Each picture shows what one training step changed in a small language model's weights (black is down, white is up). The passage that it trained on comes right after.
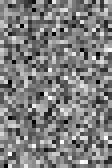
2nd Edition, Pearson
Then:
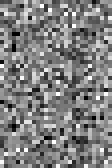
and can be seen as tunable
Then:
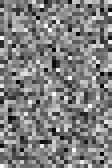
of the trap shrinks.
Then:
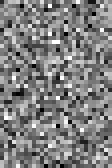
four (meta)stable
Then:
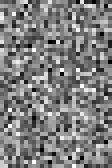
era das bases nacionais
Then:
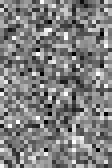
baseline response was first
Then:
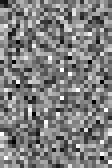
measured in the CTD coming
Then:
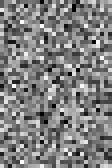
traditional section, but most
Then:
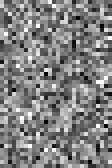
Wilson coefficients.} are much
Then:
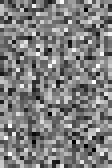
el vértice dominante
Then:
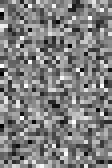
nucleation, growth and
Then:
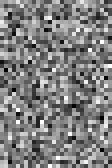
Desequilibrado en la
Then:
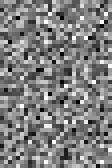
belgilab beruvchi iqtisodiy
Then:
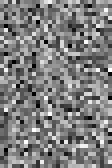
informații advers sau în
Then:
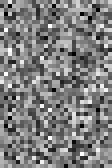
instrumento existente, el
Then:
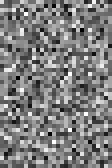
més de tenir una
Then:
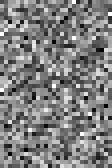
muhtâc Ve
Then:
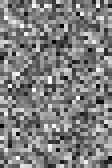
(NH$_3$) molecule
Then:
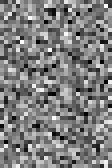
the rightmost one. That
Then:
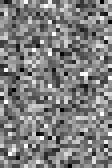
by the square of the bias
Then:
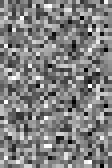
CHSH contrast contains
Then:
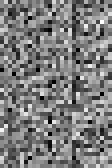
\left( \mu +
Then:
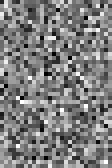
un tratamiento lo antes
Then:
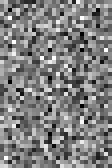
yoki ArcGIS
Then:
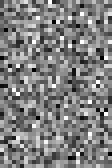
account these processes, considering the
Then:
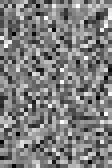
with amplitude $\sqrt M \alpha
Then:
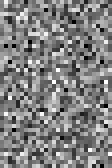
oladigan kadrlarni
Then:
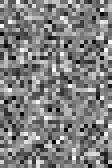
the quoted $\vm$
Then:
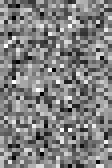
Institute of Optics and Fine
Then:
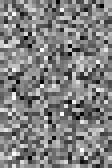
OF TAXATION
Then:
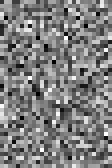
conocimiento e implementar
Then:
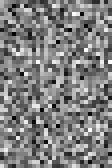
reach of dark photon DM.
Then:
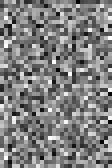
coupling at the interfaces between
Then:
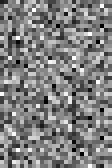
located in open areas or
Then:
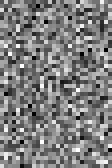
Entre estos desafíos
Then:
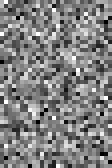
based on the fixed-order NLO
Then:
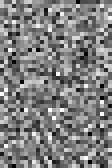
from the interplay of two
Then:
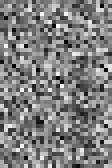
deuteron are clearly larger
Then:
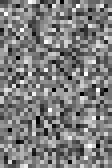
la Información de la Universidad
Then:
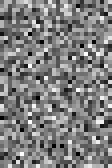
the infrared behavior of
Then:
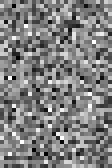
axis. In general there exist
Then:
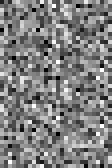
the spinon degree of
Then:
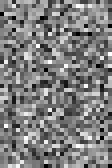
lightest neutralino into a photon
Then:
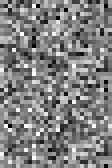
were matched to one feature
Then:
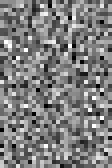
is a monotonously
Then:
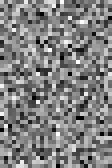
the three Euler angles of
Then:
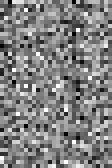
это специальные
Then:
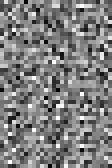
their kinetic energy in the
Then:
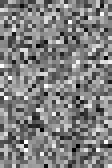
unsteady oscillations
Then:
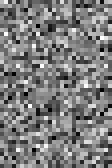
\nabla\cdot u =0$
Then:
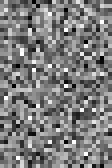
to'planib namoz
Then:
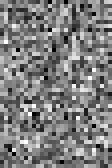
abrupt decrease the photon
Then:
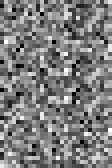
neologizmlar kirib
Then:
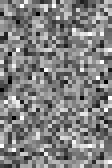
to $(\partial_i
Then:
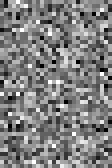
different methods in the existing
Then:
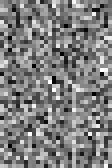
out to the presence of excited
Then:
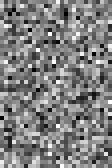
depth. All level
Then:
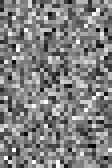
two photodiodes (one for
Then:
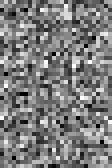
\Bigr) \CR &
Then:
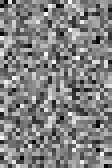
screened situation.
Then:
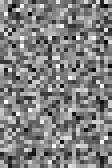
algorithm in order to join
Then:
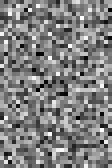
using the subtraction procedure
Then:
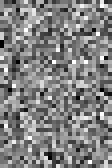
nuance and specificity that
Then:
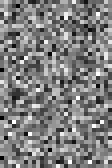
(left scale) and rate of
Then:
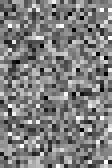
integer numbers and $\hbar
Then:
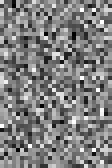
irradiation dose of up
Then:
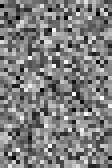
têm sido foco de
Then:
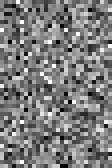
folklor imkoniyatlarini
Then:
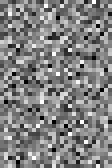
xos xususiyatlarni
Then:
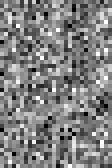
Techniques} An important factor is
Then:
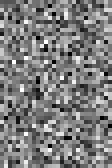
de canevas à la
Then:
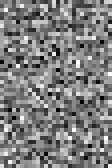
to a large number of APs
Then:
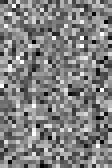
vaak eenzelfde
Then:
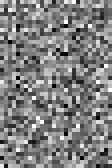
(PhD), доцент
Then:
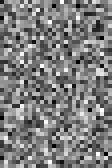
o'zgarishi va rivojlanishi
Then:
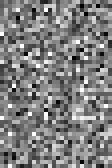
be written $$\left(\pm
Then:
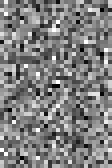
standard Peierls phase factor
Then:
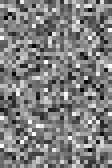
\citenamefont {Kern}, \citenamefont
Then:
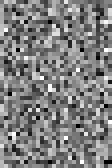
extent (e.g.
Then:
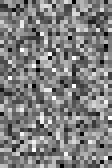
possam reconhecer a
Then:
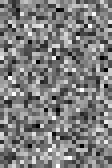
the edge from these initial conditions by
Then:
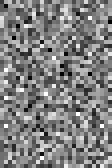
qoldirilgan izlar,
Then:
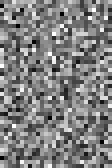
to derive the optimal
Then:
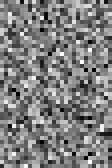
function of $h_{0}$}
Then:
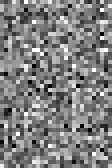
quite remarkable bounds were
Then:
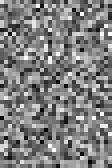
random variables reproduces the contribution
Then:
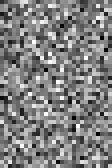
Given these features,
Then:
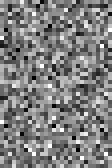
– Fragment of a poem
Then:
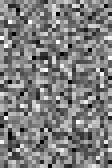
with a background function of two
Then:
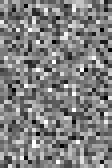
lines, the major factors
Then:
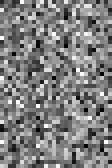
pedagogical support.*
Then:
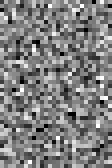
to the estimated clutter
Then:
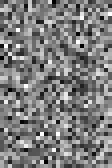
casos como más demandadas por
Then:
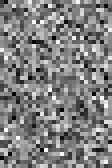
Rotada halen 18
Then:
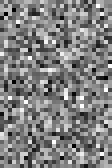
se cartografían
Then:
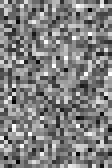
such as $\gamma \gamma,
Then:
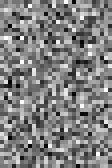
category theory to describe complex
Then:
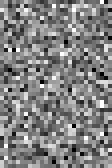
electroweak structure of pion
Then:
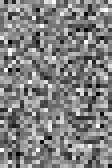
gauging determined by the
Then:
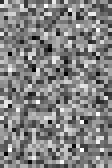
yangi ijtimoiy
